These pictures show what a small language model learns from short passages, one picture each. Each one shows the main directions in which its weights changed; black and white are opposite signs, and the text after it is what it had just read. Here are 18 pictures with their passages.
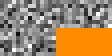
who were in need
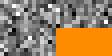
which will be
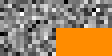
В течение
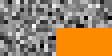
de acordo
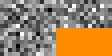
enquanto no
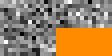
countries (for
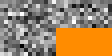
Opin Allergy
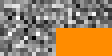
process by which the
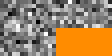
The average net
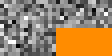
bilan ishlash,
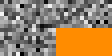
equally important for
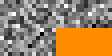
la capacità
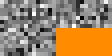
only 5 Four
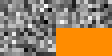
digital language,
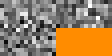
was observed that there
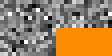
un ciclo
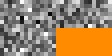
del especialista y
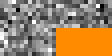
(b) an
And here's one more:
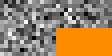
section we present the
